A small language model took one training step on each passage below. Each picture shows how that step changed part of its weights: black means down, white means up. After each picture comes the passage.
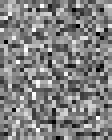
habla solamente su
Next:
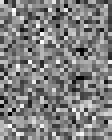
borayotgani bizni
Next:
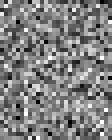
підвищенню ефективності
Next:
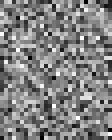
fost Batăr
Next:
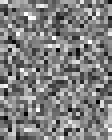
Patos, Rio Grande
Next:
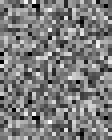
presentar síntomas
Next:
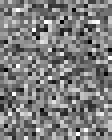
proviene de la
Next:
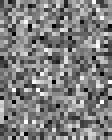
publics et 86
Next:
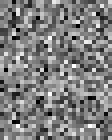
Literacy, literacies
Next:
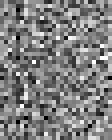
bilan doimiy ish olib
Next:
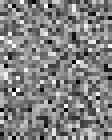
experiment with genre forms
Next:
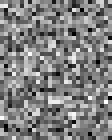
world's people write
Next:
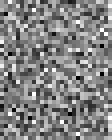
como un taller y lo
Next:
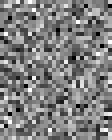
hafta 6 kuni
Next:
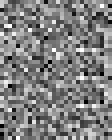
impugnadas en el
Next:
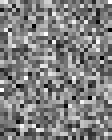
Prospektion in der
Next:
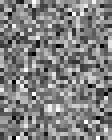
interações entre saúde e
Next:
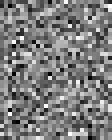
Laut Jawa.
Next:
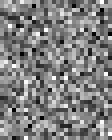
in school management did not
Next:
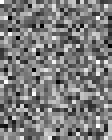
do Trabalho, em
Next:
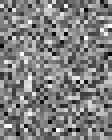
pembelajaran *Means
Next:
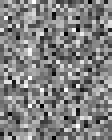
orales en niños
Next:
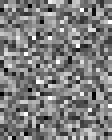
the period between 2019 and
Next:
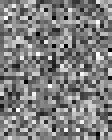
participan en actividades de
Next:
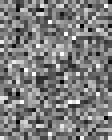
Lins-SP, para
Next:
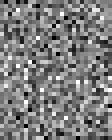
fikrî ve medenî
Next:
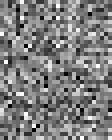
Dong Chiusi
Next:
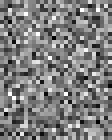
hammasi bolalarda
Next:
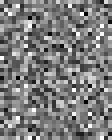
тармоқлари ва
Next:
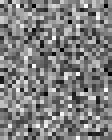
ricerca, libera
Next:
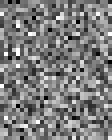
права вина може
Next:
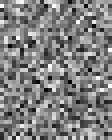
tijoratda muhim
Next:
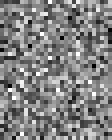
au peuple et aux
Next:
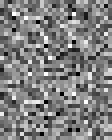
"огромное значение
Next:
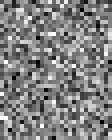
внедрение цифровых
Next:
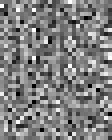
del análisis XRF se
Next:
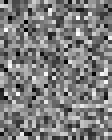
va tashlama suvlar bilan
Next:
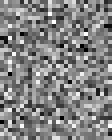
jiddiy tadqiqotlarni olib
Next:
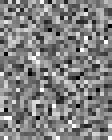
qatlami zichligi
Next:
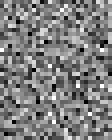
a gênese de um
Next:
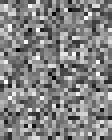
o'qitishni undan
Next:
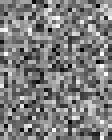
управления рисками.
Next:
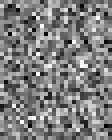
і відомств та
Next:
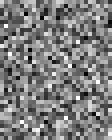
13). Essa observação
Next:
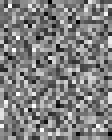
qilib aytganda qisqa
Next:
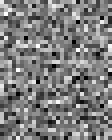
sehingga tingkat
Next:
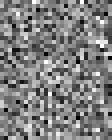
ginamit at mas
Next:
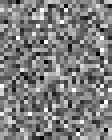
на основе проектного
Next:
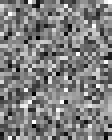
industria 4.0 se
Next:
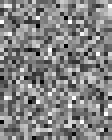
условий для достижения
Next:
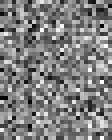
adoptées durant les
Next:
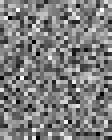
berilgan hollarda his
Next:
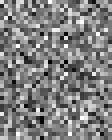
аудита процессов реализации
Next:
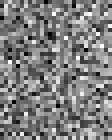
ham mahalla,
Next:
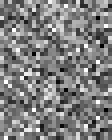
e à flora),
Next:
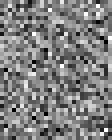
le primaire*,
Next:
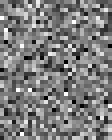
ham qulay bo'lishi
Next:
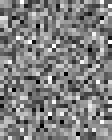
условий. Это создает
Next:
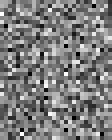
строительство и
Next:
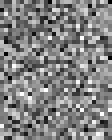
Dacă viteza
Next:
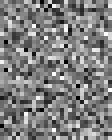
biriga adaptatsiya
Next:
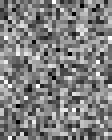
o'qitishga tayyorlash
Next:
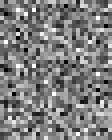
e modo de ser em
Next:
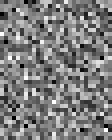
of complications and
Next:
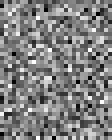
рівня адаптації,
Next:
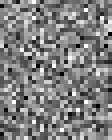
santo concilio
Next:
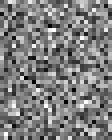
исследований ул.
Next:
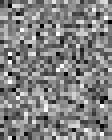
toda a gravidade
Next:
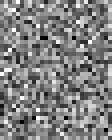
anglamay turib,
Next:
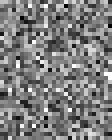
Hozirgi kunda ta'lim
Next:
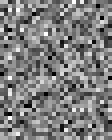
kislorod ishlab
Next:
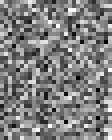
faolligini ta'minlash,
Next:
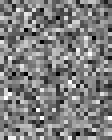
iki Rus gemisi
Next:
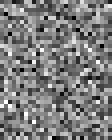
da Europa na
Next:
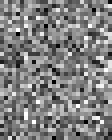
caso de la Murga
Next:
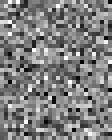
Markaziy Osiyo
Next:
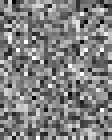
sifatli va samarali qilishga
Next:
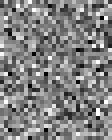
hasta tornarse del
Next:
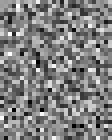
imposição da violência
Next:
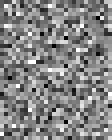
xayriya jamiyatlari
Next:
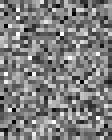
al cumplimiento de estos
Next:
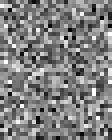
lugar a un debate en
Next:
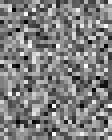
esa amaliy ishlar asosan
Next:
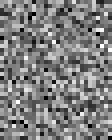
uso da pesquisa operacional e
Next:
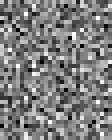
e seus benefícios
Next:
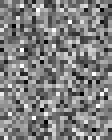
земледелия в
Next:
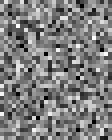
притвор на три
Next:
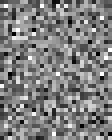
учетом реальных потребностей
